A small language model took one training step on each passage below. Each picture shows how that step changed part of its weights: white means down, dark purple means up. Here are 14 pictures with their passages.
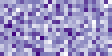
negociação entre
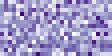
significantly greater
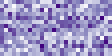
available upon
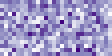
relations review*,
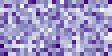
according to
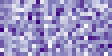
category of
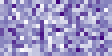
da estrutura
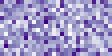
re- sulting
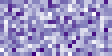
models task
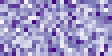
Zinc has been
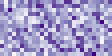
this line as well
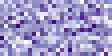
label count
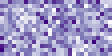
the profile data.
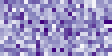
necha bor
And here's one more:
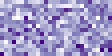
GPT под
